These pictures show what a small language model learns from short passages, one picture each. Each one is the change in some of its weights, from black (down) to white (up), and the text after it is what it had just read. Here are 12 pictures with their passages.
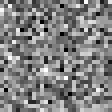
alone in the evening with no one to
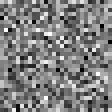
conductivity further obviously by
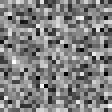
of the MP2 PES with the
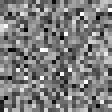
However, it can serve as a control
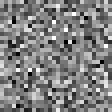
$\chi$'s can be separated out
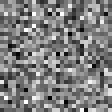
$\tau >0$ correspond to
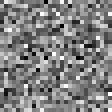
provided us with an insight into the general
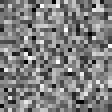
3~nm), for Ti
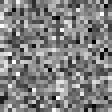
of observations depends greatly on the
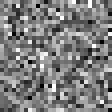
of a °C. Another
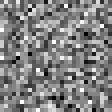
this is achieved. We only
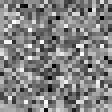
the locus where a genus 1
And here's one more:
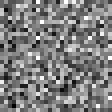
used asteroseismology to measure a
